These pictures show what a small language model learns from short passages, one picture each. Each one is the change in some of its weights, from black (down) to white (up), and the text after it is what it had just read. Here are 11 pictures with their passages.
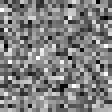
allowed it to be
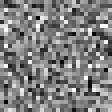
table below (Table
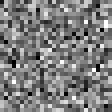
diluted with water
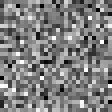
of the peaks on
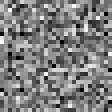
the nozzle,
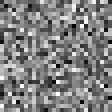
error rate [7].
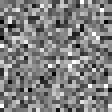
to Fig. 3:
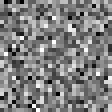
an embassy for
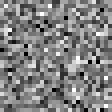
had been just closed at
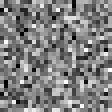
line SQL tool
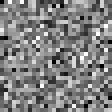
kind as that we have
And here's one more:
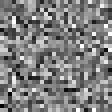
interest over the past 2
